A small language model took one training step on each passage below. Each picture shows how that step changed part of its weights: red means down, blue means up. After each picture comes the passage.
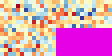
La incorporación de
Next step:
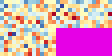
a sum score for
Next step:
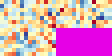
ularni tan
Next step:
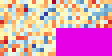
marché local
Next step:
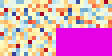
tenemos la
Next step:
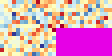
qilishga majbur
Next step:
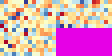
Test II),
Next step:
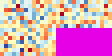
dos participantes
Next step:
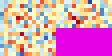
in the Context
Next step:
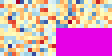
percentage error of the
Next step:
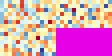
forgoing investment
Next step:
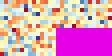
making smart city
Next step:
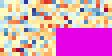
из фактических
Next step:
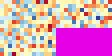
ahamiyatga ega
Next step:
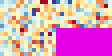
на первом
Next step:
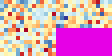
a compreensão mais
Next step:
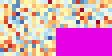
Temur va
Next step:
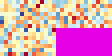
inefficiency and
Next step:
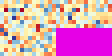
regeling van
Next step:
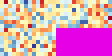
micro credit is
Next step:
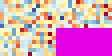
На самом
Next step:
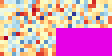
eine Maut von
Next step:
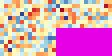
gain in weight
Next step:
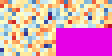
storage under N ₂
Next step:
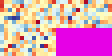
6 Ordering
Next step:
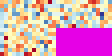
practices in contrast
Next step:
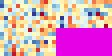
посредника от
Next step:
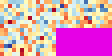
EMDR early
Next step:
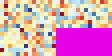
participant completed
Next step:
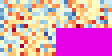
the Diversity of
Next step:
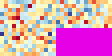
predicting more than
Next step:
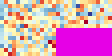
the transmitted
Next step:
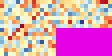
limits of this
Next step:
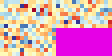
hora de dar
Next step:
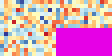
total of this individual
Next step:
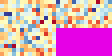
vermogen en
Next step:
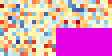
Seven participants
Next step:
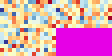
systems where certain system
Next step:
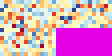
a talaq.
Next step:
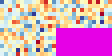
для її
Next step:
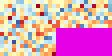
plus complexe du
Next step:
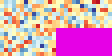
adherence to
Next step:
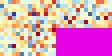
real-time monitoring
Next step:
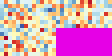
the bits in
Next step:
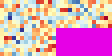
una posibilidad
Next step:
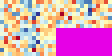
analysis across 22 countries
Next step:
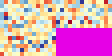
had depression
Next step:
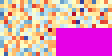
of up to
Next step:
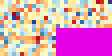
чего он
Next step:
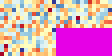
o procedimento
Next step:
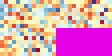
the digital transformation
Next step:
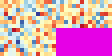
created in artificial
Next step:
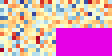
both procedure manage
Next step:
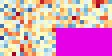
means that the sample
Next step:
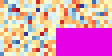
Agency Staff
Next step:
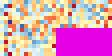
and society". As
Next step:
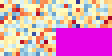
usage. While
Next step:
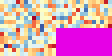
she will go
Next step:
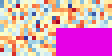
not strongly,
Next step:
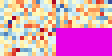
shell, and
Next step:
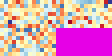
EU, and so
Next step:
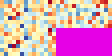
removed from the
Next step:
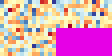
тем, что
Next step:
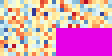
складов является
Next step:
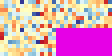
em suas diversidades
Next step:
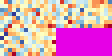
dependencies and a
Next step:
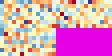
total CAPEX
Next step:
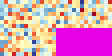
the benefits and
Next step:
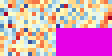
ash. Moreover
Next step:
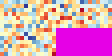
public organisations.
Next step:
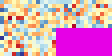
a Sf.
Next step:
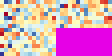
but were placed in
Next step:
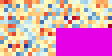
captured during
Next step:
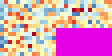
the quality of
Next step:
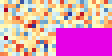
test results in the
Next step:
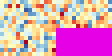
because citizens
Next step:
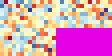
this was highly
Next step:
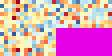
a sharp
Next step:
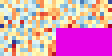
radiation, considering
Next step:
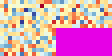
important in the
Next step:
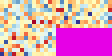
We always welcome
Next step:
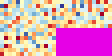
need to diversify
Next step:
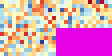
is something of a
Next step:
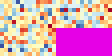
whole, on our
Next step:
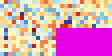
incorporated onto
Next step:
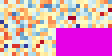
data necessary to evaluate
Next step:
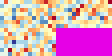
bo'lib xizmat
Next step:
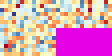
designed to fill
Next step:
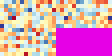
reported structural elements that
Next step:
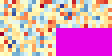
approach that activates
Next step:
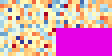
and Its
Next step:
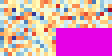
determination of
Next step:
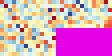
structural elements are designed
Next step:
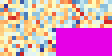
Debido a
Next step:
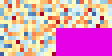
while the exclusion
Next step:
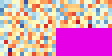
to the physical and
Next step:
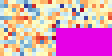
their role as
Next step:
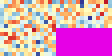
economic status.
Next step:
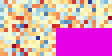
the NIR
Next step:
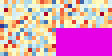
key elements for work
